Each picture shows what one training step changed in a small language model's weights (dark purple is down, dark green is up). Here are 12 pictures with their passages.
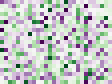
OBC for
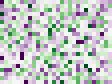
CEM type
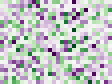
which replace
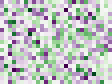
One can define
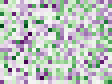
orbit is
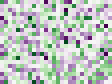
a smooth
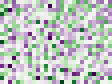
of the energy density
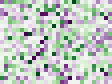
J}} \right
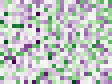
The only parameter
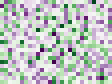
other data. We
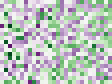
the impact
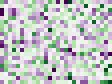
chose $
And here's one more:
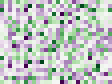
(which we know
